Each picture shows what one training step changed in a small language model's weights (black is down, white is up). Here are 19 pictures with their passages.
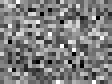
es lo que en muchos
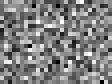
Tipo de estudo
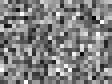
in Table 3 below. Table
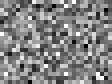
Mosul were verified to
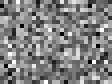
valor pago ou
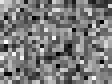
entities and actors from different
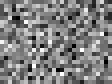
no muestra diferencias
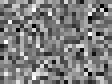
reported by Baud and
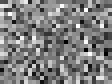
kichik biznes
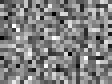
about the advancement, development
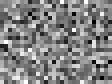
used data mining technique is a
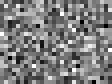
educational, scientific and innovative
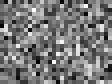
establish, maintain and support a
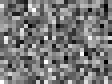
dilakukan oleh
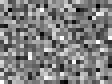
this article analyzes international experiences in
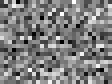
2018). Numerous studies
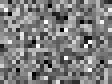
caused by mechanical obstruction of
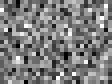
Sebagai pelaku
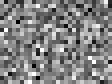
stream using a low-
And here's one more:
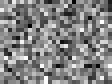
in increased fat mass and development of
